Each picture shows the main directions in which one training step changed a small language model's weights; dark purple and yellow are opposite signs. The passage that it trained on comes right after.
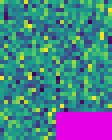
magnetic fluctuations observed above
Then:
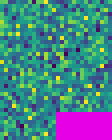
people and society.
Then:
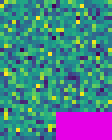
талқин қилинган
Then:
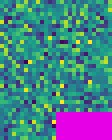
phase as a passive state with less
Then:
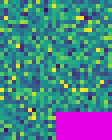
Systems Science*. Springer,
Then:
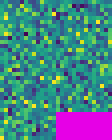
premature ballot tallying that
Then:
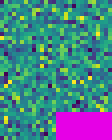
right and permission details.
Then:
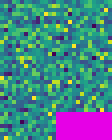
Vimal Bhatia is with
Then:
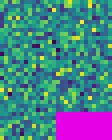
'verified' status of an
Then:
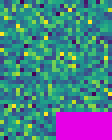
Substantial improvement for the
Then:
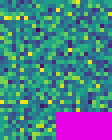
further and shed some light on the
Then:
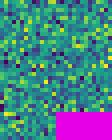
solutions of the respective metal(II)
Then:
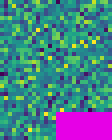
(error bars correspond to the
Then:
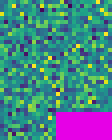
used as feed additives to
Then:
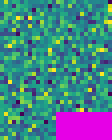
high activity and used by vulnerable
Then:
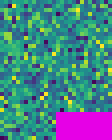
ajratadi. Birinchi
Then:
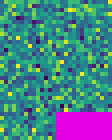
nutqiy nuqsonlarga
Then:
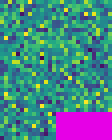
tanto, les permiten
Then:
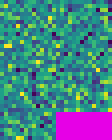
from dying (2). In the past
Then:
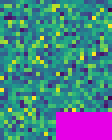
for the region to be bound. This
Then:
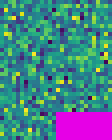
training, specific activities are
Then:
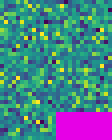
Ta’lim metodikasi — bu
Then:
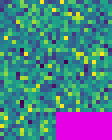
жерлерди кесип
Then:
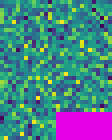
particularly important when the firm
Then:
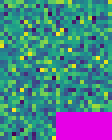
ijodiyoti an'alarini
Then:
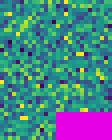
{ \huge Euler Number and
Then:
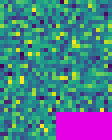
handling, and serialization. The
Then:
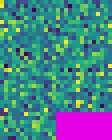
препаратом [6,
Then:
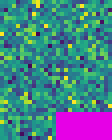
a brief overview of MC
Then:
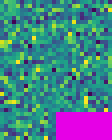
emitted by the instanton from the
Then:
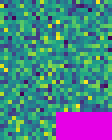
these varieties of handwriting
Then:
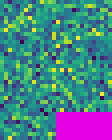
ways of assessment. This study presents
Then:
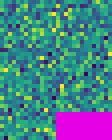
masculino, pardo e na
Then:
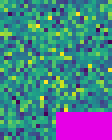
the initial external thermal
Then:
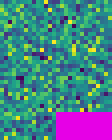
knowledge, skills and mindsets
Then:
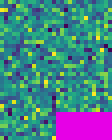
the axial-vector meson
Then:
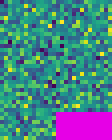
maintains for the purpose of
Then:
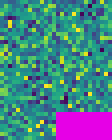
to determine a sample size of
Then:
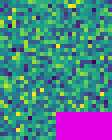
50\% and 100\% values using
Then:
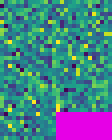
profile Mohammed Zahid
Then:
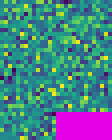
for convolutive blind source
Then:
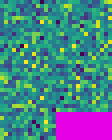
and immunophenotypic
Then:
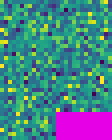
leadership is performing an important role
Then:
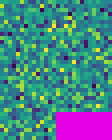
in the microgel bead. The
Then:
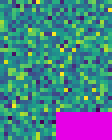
possible *in vivo* effects
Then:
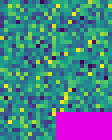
employed for applying a
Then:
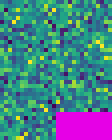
galaxies of our sample,
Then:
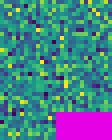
normal operation act jointly in
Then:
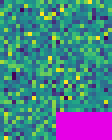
oshadi. Albatta,
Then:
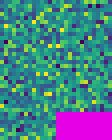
of eq. (14) should be
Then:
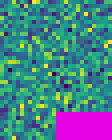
pour un sens ancien :
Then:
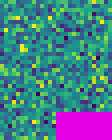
pulling on a loop of
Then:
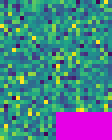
and handling UUID
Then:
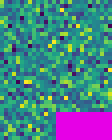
$v_2$, where the two integrations
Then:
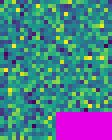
is a G protein-coupled
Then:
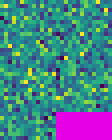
en verdedigt *Thomas
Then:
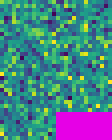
The structure was predicted and compared with their models
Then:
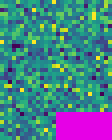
baryon number in a localized region,
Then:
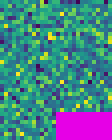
is the case of our experiments, and
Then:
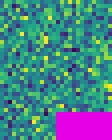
and relationship of aromatic
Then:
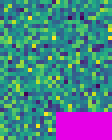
a existência de uma potencial
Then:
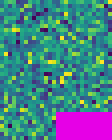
in this observable, which is related to the
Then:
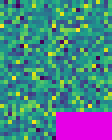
is particularly useful for handling
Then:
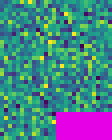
by the Secretary of State for
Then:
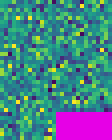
reactivity reduced up to 21
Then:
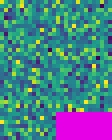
power spectrum coming from
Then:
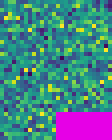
not only by ingredients but also by
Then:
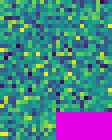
the national values. Furthermore, in
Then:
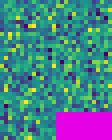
embedding and attention
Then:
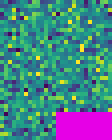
and the obstacle radius and
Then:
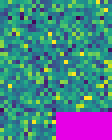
In Fig.~\ref{fig:Planck},
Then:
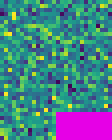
a binary classification,
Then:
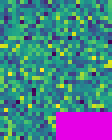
been affected by different political and
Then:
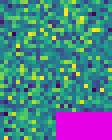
policies coupled with lack of
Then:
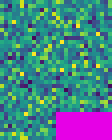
is approached along the line lying
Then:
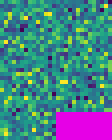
is difficult to achieve due to
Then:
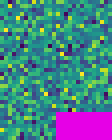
lower cost. Multi-channel
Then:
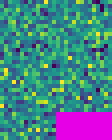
We evaluated the model every 50
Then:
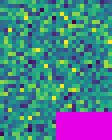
Journal of Academic and
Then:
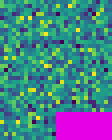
is dominated by the graphene
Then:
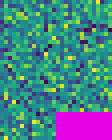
the variational energy, according to the
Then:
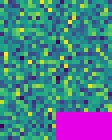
CF, Ahmed T,
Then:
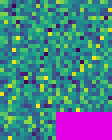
bir ulusun siyasal ve
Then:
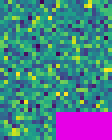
standing waves in some cavity.
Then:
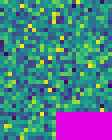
as for spectroscopic galaxy
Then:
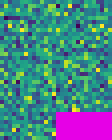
contact to the NW, could be used
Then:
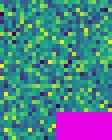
of 5 arcmin. Examples of
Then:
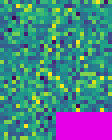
Sin embargo, lo realmente
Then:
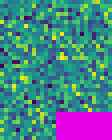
surface area of 6 square
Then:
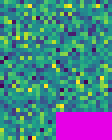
etc. To summarise
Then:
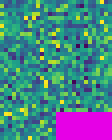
Motor driver Figure 4
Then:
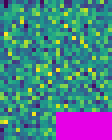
tiklash, ularga yangicha
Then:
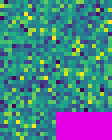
évidents pour le commandant
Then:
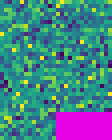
regularisation of migrants in
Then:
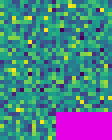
ser empaquetados dentro de un
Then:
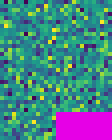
into multiple segmental branches
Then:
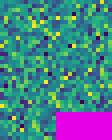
been tested. The simulation results show that the
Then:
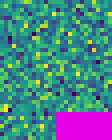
nFKdB reicht es aus
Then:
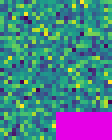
analytical review of domestic and
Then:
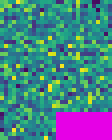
performance further. Specifically, using the
